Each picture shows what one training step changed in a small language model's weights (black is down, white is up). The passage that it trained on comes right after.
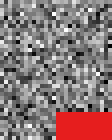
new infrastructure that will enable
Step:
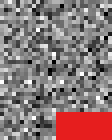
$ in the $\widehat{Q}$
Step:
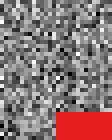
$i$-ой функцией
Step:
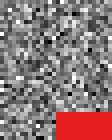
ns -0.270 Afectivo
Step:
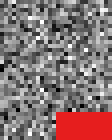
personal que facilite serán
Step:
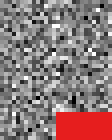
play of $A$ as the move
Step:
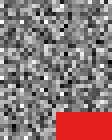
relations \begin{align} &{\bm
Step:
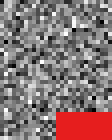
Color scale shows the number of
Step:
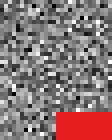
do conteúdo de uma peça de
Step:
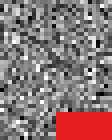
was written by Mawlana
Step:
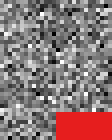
extremely fruitful and
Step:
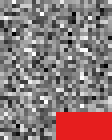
of the request of integrability for the
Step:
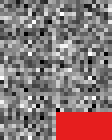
meriți. Am aflat
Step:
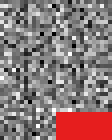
greater than 0.5 then the model
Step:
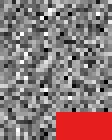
suitable metric) of potentials
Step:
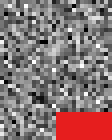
butun O‘zbekiston
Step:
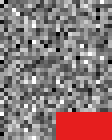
davlatdan ajratib
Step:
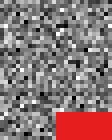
are the transition probabilities for an
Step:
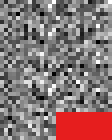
Ethic of Care.* New
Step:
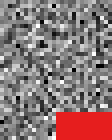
We assumed here the non-magnetic
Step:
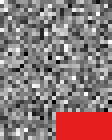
neglected and it is easy to
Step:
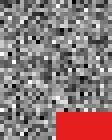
with a discriminator. However,
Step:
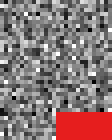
также расширения
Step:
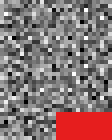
Ambiente, mais concretamente
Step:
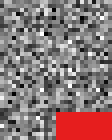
integrativa é importante e merece
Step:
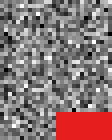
di bawah ini menunjukkan
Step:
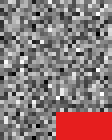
novel double-proximity
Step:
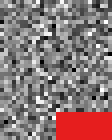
psychiatric disorders and
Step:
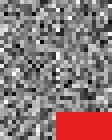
dans la constitution canadienne,
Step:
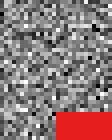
- Irmayanto, Juli
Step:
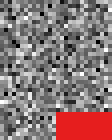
navbatida millat,
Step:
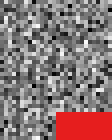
E. M. Raman study of
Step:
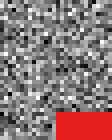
Arthritis Di desa
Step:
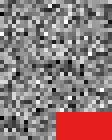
the WMAP data (see
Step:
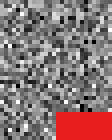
пословицам, так
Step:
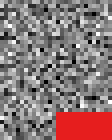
blockchain comme outil de
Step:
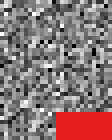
& L. E. Primero
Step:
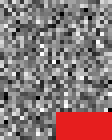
between $n$ and system complexity will be
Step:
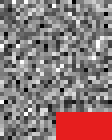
menos produtivas, bem como o
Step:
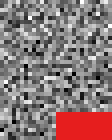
While in this work we have assumed a
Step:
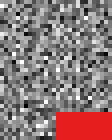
used to potentially localize dark
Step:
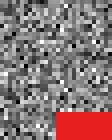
Mayak kommuny.
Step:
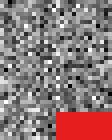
a single minimum, corresponds to a
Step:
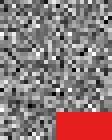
E.g., let s be the set of
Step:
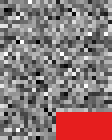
us denote with $\lambda(x)$
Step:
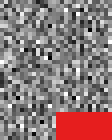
it may be possible to derive some
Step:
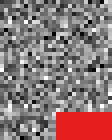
(third) order in the chiral
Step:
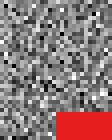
second integral is estimated by
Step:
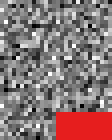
складывались и
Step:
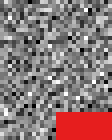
learning agent configurations are in
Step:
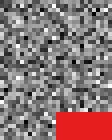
Gemsli Teufen
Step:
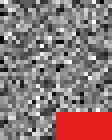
individus consacrent à leur
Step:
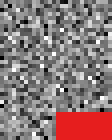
2 - Situações-problema
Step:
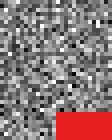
oid ilmiy-amaliy
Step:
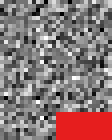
diffusion, grain boundary
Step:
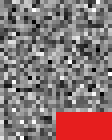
NuMI Beamline; Pbar
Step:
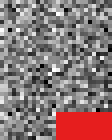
electron (the hole amplitude
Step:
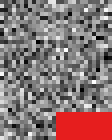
events-actions. The features that
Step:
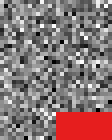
Department of Organismic
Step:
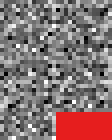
yasash hisob-kitob,
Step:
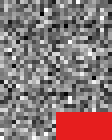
(heat release) processes such as
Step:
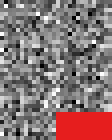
бу стереотиплар
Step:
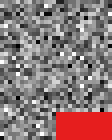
software and the demand for high
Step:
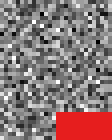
of Medicine, Professor,
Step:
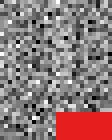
to be correlated with $\Delta
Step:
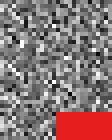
higher derivative term does not
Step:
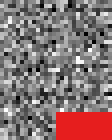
device planes while the first order
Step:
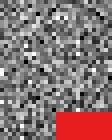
There are, however, instances
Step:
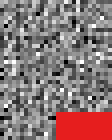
been theoretically predicted in
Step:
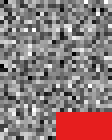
qudrati jo'sh urgan
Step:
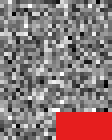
la discrepancia en el color de
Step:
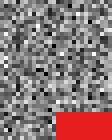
would arise in the three-body
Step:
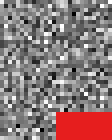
summarize the section by
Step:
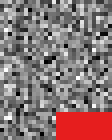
va idoralari bilan faol
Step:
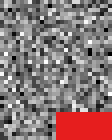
of single photons in a two-slit
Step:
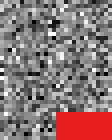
the quantum fluctuation theorems
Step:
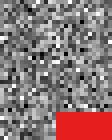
that although one collection of time
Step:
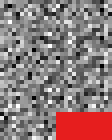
acting on a charged particle in a
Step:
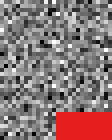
input and output waveguides
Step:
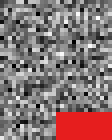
into the resonance wings. However,
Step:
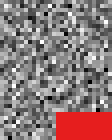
for duplex networks composed by
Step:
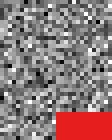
anche «l'incontro
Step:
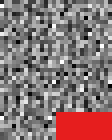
дают каждому из
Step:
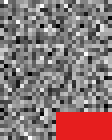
of Entomology* 58,
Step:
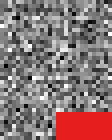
the corner gates and allowing the system
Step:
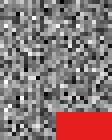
of the underlying band structure.
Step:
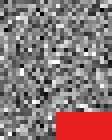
cases in which the elongation of
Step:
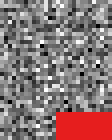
Specialized detection models classify
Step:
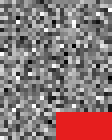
ergenlerde bilişsel
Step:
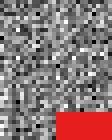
пр.). В контексте
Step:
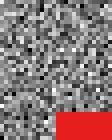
political talk shows.
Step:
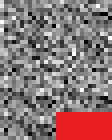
for IEEE Journals}
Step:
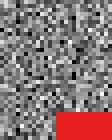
культур: материалы
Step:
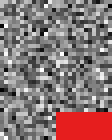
On every system, we try our
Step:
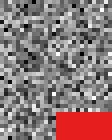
border, allowing to bring
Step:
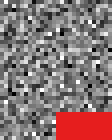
SGOS ELEC Jimmy
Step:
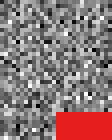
also be made for the Coulomb
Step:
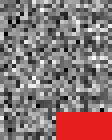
passadas, promovendo a
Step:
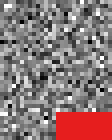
reactions of alcohols on
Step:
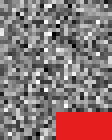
practically the same, but beyond
